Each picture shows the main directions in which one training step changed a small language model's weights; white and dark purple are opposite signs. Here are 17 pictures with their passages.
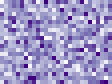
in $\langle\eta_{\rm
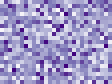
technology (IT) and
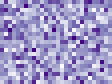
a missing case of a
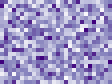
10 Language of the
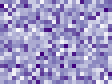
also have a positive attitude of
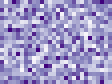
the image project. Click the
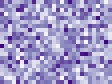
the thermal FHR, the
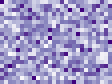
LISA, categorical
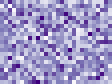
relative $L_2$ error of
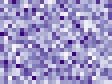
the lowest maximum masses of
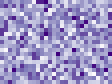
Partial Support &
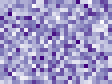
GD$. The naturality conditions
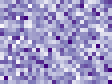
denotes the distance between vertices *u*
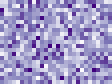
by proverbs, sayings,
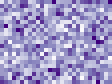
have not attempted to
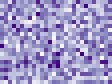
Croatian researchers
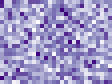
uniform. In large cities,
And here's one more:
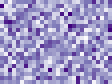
bypassed gastric
